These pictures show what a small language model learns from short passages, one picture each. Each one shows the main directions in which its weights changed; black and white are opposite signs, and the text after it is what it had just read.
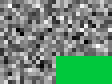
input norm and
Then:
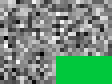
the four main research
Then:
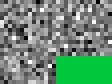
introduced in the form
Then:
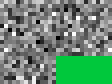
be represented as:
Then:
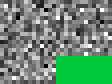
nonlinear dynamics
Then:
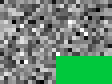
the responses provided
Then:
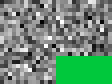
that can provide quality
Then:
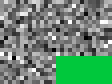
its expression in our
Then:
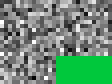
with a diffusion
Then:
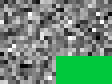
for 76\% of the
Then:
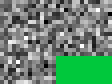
latent space under
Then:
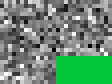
на основе
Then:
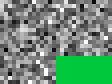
of OMF new
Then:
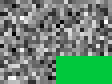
total number of possible
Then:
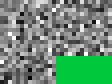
e deixa o
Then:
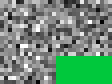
a Science? There
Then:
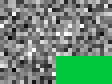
p. 44 Para
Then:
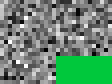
the constraints,
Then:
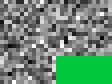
sucede, se
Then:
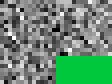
the asymmetry and then
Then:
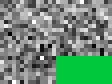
and glacier
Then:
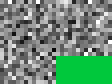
the weight factors for
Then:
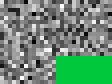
making it lower
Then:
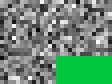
desafios que
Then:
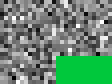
electric and magnetic field
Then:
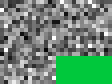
originate from
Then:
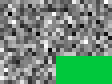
ne gibi”
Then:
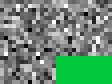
and the different elements
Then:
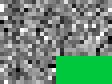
longer walks are
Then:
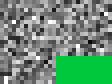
nowe trendy
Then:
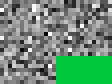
é feito,
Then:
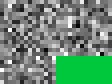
\bar{\mu} e
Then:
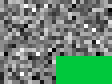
os *frames*
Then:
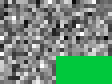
by the electric field.
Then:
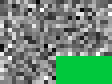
used to assess the level
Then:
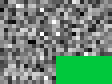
a balance between
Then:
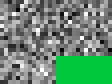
substantiates the
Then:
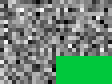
on the plot, we
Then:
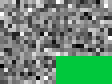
good compressed
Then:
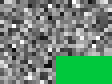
in the Russian
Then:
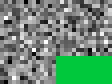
în scopuri
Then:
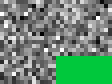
highest grade.
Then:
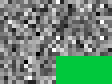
que mantenha os
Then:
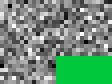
tweede en
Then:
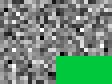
is a vast and
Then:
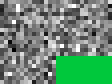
equations reduce to%
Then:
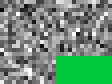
different chemical classes
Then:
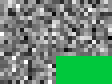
materials in Table
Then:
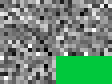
**Julho** e
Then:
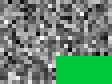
refines the output
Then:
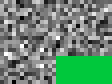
below. It gives
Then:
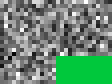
brink to which
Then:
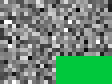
ve mutlu bir
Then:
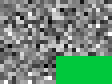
and shattering of
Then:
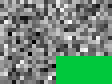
к потере
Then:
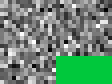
use of at least two
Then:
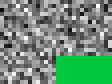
Sensitivity analysis
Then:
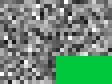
That this choice
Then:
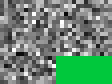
momentum as \beq
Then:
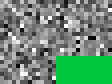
and $\lambda_{\bf
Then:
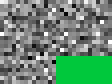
network (RNN)
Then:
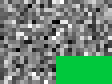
la perspectiva de
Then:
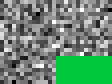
profile. It can be
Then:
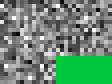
який би
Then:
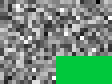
it was exploding into
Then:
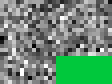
transformation of an electric
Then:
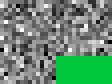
this concept arose
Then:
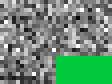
в основных
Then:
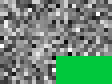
were similar between groups.
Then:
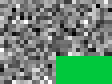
to quantify
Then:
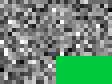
que são partes
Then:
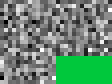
Detection With
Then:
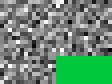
operators. They are
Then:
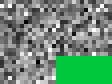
can offer impartial
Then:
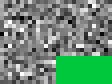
identity)** е
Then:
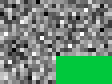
has been widely
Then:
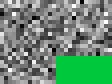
wyboru i
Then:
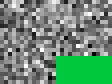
flowrate). The
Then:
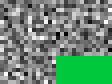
dataset =
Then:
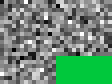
iyi ile
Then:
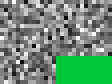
Social Media
